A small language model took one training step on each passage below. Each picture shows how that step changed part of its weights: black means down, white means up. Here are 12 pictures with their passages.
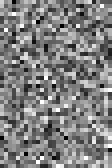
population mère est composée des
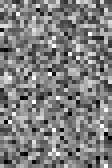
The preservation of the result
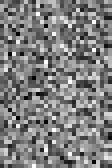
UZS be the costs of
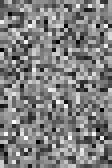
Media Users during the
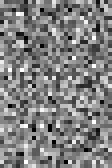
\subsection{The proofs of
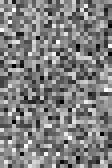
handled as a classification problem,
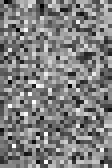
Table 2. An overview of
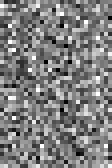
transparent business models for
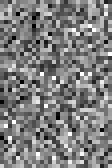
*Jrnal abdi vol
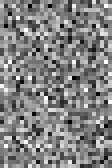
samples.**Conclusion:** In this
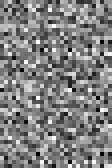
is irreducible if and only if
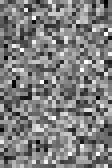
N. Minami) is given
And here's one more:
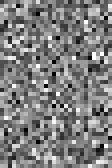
g'oya – jamiyat
